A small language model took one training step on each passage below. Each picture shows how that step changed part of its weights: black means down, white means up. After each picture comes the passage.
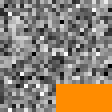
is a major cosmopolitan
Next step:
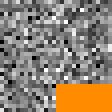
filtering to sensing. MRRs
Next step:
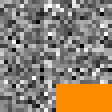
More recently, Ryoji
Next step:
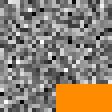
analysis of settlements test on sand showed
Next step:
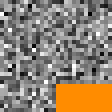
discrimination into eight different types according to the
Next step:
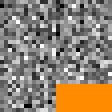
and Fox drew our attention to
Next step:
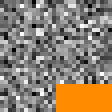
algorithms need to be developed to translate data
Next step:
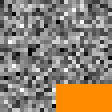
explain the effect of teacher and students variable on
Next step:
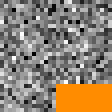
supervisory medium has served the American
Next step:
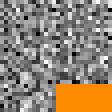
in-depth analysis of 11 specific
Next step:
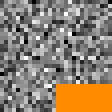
possible for students to select portions of a
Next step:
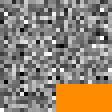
Roraima Estaba
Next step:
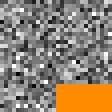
posed as 'What limitations do you find
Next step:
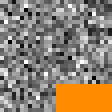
initiatives. Researchers generally seem to learn
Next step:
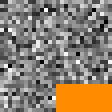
magnetic studies. These data reveal the
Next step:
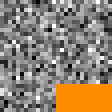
for recursive higher inductive types like
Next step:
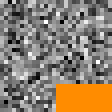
one of which is the SARS virus
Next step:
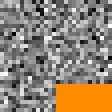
the Jacobson's constant
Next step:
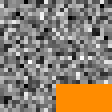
<8% Volatille Matter
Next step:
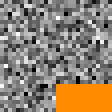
groups. Keywords: public service,
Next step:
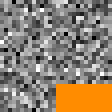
half of the twentieth century is
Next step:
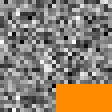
Results: The present study assessed total of
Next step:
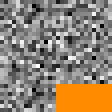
neural network (CNN). This framework involves
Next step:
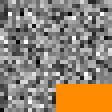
in the bath for 1 hour was
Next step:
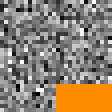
tech oligarchs and the western
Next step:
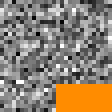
number, while 180 participants are personnel
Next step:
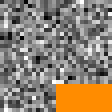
for Point-source Methane
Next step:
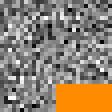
optimizing the F-KAN architecture and
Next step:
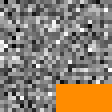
high prices. A properly established relationship between goods
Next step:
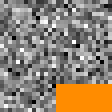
is presented in the Table 5. The degree
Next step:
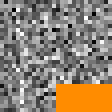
successfully applied to the problem at hand. In
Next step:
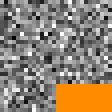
of Nigerian firms used in the study
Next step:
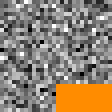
project, designed the research, supervised
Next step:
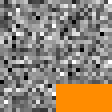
of viewing various types of content, speed
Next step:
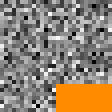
standard in Albanian art, especially in
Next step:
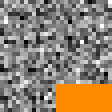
not depend on the input parameters of the transport
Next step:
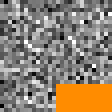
fabrics. This traditional fabric needs to be
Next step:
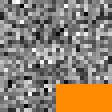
Nd perchlorate complex :
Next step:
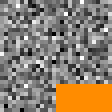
main features of the application of the European
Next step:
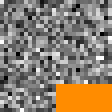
six treatment sessions each. Assessments were
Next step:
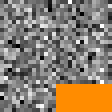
thus improving patient access to this common
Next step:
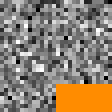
[17] camouflages the
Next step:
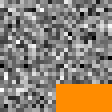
this color image is 24 bits. Hence
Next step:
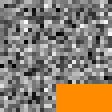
a year. Goniometry measurements
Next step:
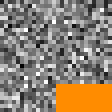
2014, p. 23). The development of
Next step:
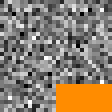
prevent the rotation of specimens during the
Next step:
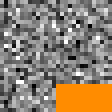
of people come to me every day, I
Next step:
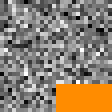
style. At the same time reduced some common
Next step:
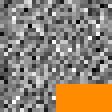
resisted sprint training and control
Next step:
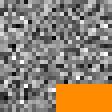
approximated by a Rayleigh
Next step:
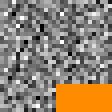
any known hantavirus occurred during
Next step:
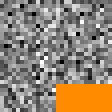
group in the Triassic and the
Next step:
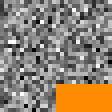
in IBM the grid is stationary and
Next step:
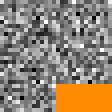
S) and (N, T) are
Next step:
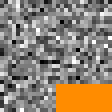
methods to deal with reserve management, reliability
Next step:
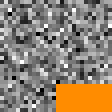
of population into periodic segments Nature
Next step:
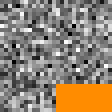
that meant only for wealthy and
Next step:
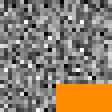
sculpture school. It is among
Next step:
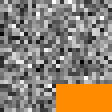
study resistive switching properties of the
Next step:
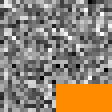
to determine the NH_4^+
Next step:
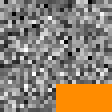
increased to (23.4%) in
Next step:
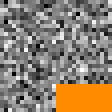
pregnancies, which will develop
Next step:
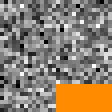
origin. Once released, EVs interact
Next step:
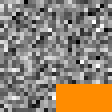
natural molecules and colliding with them.
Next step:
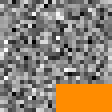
protrusions and gaps (Figure 6).
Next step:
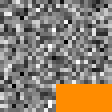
unit doses, convenient sizes,
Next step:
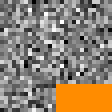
to simulate theory. This approach has the
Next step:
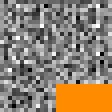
PET” group consisting of patients with stable
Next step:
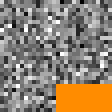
at Ubonratchathani
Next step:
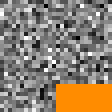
how that interacts with failure mode definitions and
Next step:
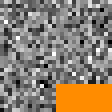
of Fraud-Related Research
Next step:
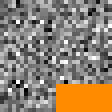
the suspected cases reflects a drop in the
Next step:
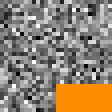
using Microwave-assisted
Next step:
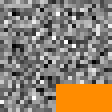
that 14 cases showed CD56 positivity
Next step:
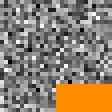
in most girls I (88,5%),
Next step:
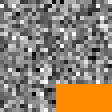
matter present in it is 0.2%.
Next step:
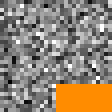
not attended to the rule of law
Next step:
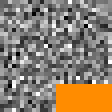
the wound [2]. The mechanism of
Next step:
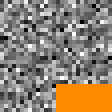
filtration. The filtrate was
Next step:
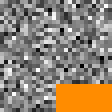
biodiversity. *Nat.
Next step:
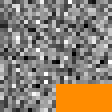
nursing students preparing for professional
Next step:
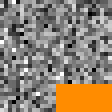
intercalated between base pairs corresponding to
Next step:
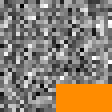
with polypropylene fiber is a
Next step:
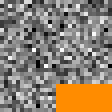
juice in the rats may
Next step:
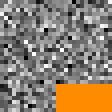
whether the conditions for marriage have been met
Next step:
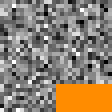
freedom he feels with it,
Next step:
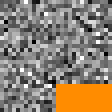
scientific potential to ensure opportunities for appropriate training of
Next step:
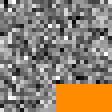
haunting and belated ways
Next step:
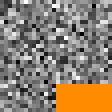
= \text{constant}$) is
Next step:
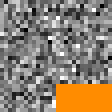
new evaporation temperatures. The increased capacity
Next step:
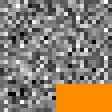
main purpose of this study is to assess the
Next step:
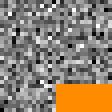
in individuals below 20 years of age
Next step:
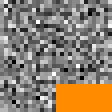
the ideal curve of perfect CSIT
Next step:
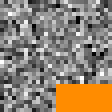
users. Even on the same system settings users
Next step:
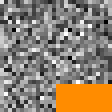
been outlined in more detail above, four
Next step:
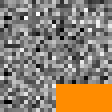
to English Nordic Month and
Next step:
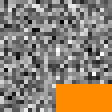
education in Africa on Tuesday 21st
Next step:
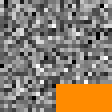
(2012) Study of Noise
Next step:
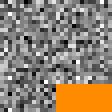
were also calculated. Conclusion: Smoking
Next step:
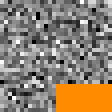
bay on ground. This method is able
